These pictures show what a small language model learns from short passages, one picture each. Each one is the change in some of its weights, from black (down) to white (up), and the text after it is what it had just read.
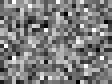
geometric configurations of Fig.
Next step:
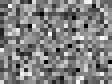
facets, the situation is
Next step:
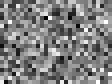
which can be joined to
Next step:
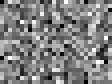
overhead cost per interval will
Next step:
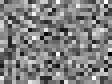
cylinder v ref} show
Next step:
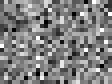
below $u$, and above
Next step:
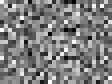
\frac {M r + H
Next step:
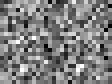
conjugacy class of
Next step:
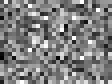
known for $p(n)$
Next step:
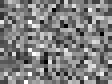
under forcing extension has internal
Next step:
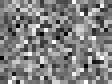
thus we assume that $G$
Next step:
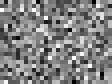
order $6$ can also be
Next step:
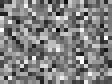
entries have modulus bounded by
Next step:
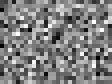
$11$, not including
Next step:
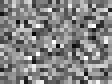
derived from the properties of numbers.
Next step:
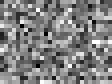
simultaneously while
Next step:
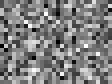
singularity. So only for
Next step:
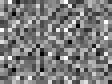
\in \R \backslash
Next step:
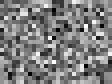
critical point of $f$ if
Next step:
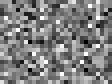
treated imaginary term,
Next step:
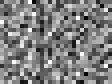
recovering the complete topology
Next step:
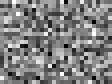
measure} Some useful comments
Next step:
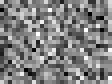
the Plancherel
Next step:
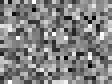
the existence of the infinite summation
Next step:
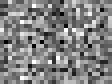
if there is a kernel object
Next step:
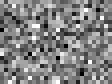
that $\pi$ is of weight
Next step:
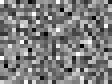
\maketitle \begin{abstract}
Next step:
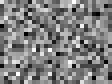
a suitable weak maximum principle, which
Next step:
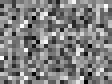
system is controlled over a
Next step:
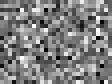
factor of $G$ below
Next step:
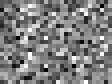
we note another property of our
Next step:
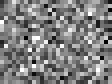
ratio test for convergence of the
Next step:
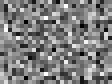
exogenous input
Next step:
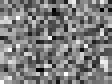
Therefore, taking account of Lemma
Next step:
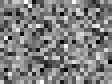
suffices to prove that there is no
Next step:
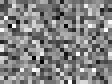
and fluid components. We also
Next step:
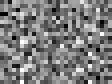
cycles of a class of
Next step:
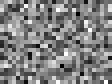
surface forcing as \bse
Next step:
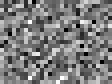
by\rise \divide
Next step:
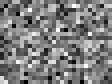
one phenotypic state
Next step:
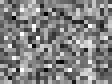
of schemes we use the notation
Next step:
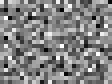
\end{figure} Figure
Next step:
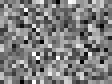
proof of a little theorem
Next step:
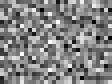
measure $\mathbb{P}$. The
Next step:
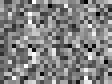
the one hand, one may
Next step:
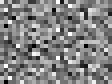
shown to be the same as that
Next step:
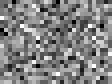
decomposition group at $p$ is
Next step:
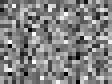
an upper bound for the mean square
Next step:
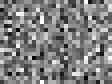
(Note to the reader:
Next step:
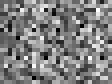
superalgebra of differential operators on the
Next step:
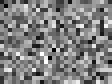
$c$ centralizes $Q
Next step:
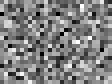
$\bullet$ Estimate
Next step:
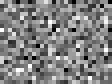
\mathcal{X} $,
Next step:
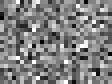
other situations, its approach may
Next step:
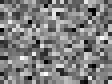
theorems summarize the
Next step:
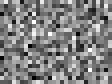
unexpected deterioration
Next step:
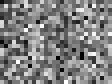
on $\ZZ^l$ since
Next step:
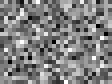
all previous results of the same
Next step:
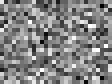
until there are only two nodes
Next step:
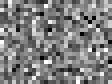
the global state space, which is
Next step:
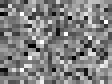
perfect, because the classes
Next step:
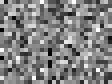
\] which exactly matches the
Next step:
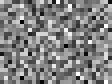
\ \alpha (\theta) =
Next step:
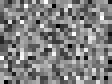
It is not hard to see
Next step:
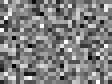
an abelian maximal subgroup.
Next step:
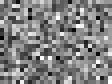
long as the point $x$
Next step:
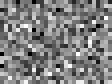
1: Initialization. Let
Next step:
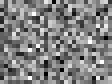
\eeq where $\mci$
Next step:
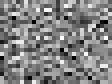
sample size these assumptions imply the result
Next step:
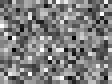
hypersurfaces} \sk
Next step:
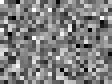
need to adjust the distance between
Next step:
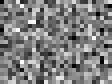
proof, we combine
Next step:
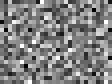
\to E$ for the mark
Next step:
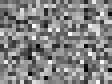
of as an image of the true
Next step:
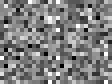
have \[ \begin{split}
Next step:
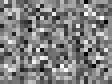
not explicitly computed except for
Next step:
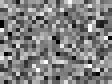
approach to increasing the accuracy of the
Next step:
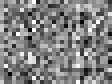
ordinary elliptic curve then
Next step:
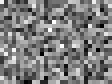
difference approximation of stencil
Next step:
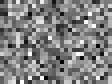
with $m$ marked points
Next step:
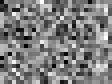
point. In order to reduce
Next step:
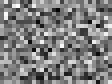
The known general solution of the
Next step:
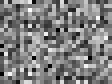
bijection and Theorem 2.4
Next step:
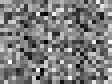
noted earlier,
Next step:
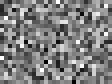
abelian categories to their
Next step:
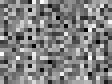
and so converges to, say,
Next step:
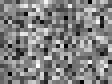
(9.21) respectively imply
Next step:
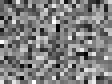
un diseño
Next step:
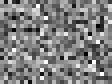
1$ is the root of the
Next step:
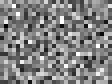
a width of a channel
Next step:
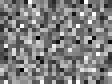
is needed. One can
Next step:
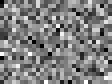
l'on supposera
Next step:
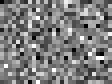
problem with watergun
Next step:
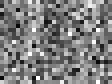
theory one can consider sheaves of
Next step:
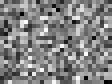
$\varphi$. The proof is the
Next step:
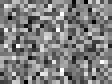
discuss a harmonic function for
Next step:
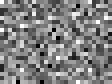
\begin{definition} A subset
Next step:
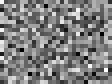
a retract of a relative
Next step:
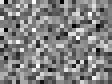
SPD manifolds is mapping from
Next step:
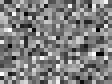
set $ v = r \cos
